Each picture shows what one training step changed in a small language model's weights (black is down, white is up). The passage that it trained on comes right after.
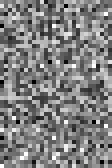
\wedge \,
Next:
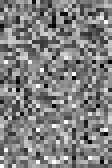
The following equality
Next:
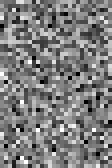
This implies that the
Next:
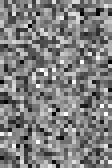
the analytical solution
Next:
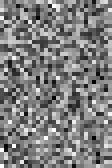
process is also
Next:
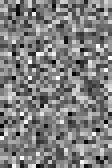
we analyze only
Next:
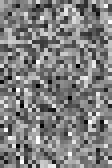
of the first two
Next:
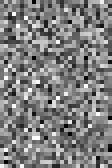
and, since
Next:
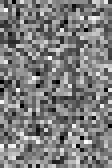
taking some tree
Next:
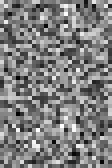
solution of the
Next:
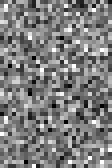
seems in
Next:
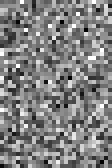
speed in
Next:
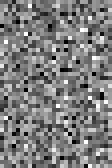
By substituting
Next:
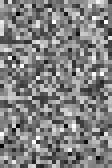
smaller than the
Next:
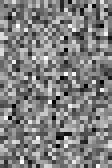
and describe an effective
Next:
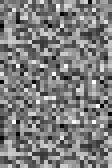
| NLX
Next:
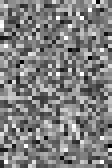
potential in the
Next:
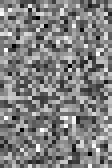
analysis of topics
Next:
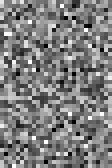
this obstacle
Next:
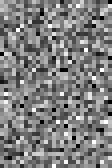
Z boson
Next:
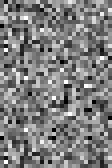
group. It is
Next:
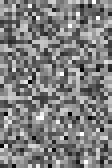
the energy deposition
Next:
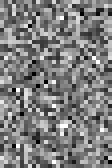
the continuum
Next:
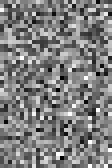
an actual
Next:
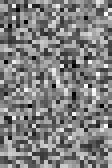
a consequence,
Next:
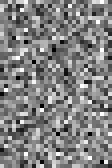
turned out to
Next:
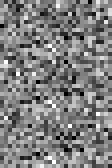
Now suppose that
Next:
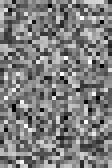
which give rise
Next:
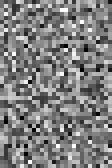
the transport
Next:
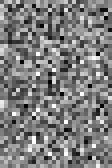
extends to an
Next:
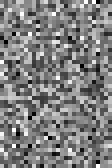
is no change in
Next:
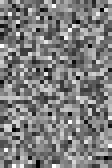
some %%face
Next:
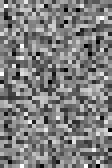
This possibility
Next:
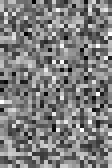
in blue,
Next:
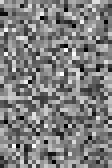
the total transmit
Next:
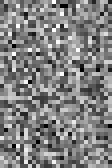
the amplitudes.
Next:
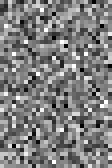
the Dehn
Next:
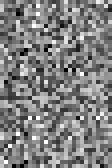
move as
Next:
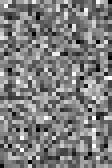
for applications ranging
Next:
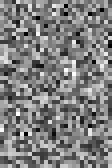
We obtain results of
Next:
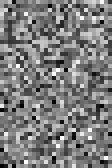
which can be identified
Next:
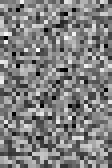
surface potential values up
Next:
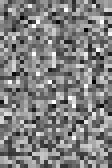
time needed
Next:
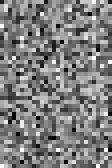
10$ times smaller
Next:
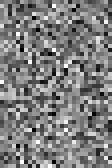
by the OMA
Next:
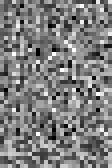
The tilt
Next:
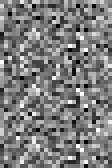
cutoff on the
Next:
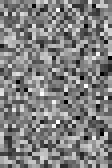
to ensure the
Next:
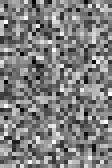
parts, results
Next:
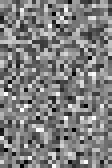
stop line
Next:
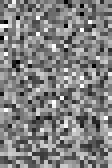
of simplices
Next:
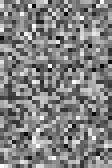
need to optimize
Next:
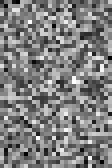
priori} probability
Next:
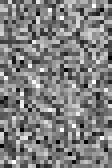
lower the weight across
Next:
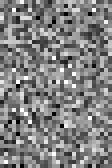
robust. This
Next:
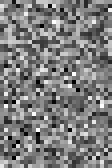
exists a unique
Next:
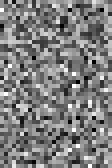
now on,
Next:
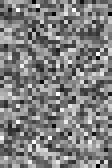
peaks in
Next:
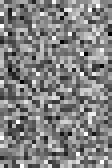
illustrated in
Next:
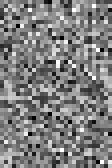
V \simeq
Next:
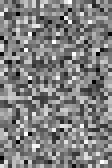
is what should provide
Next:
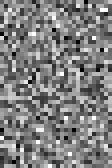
the upper line,
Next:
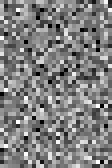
patterns were observed
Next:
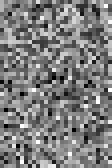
of the phase space
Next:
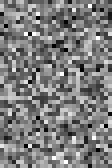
the grid size
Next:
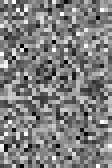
that is, they
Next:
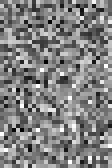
on the relative
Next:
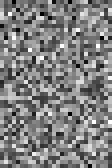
two homogeneous polynomials
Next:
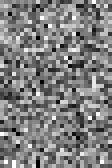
context of such models
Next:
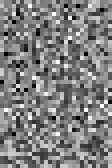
we obtain $$
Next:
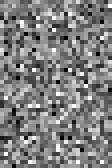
curves exclude the
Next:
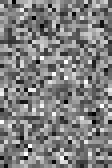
satisfy recursion
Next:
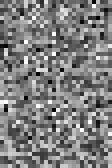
in ASAS
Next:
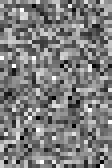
field reconstruction
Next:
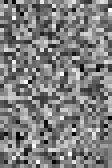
the following corollary
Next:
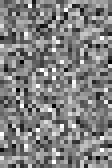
by the solution
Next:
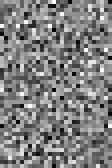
black line.
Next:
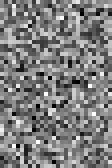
the norm on the
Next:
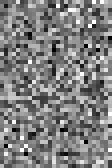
as {\it
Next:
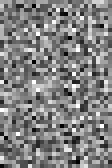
chosen to be
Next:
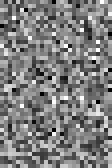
from some abstract
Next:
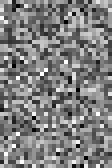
should be used for
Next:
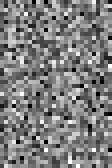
$k \geq
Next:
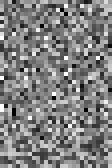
have not used these
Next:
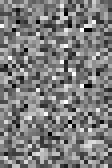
provide compelling
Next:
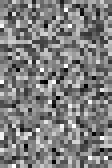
and by the
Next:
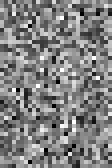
the number of
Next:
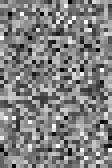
be regarded
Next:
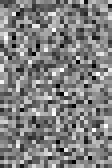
later, there
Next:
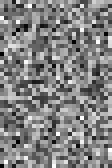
are applied as follows
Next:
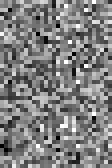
minimum number of
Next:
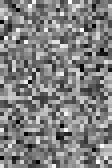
the nucleon effective
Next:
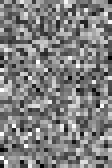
accuracy for the
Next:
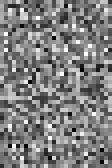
the nature of
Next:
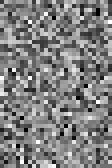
for the leading
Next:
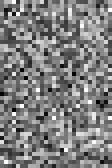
\eta$ one
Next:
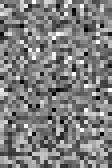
which prohibit
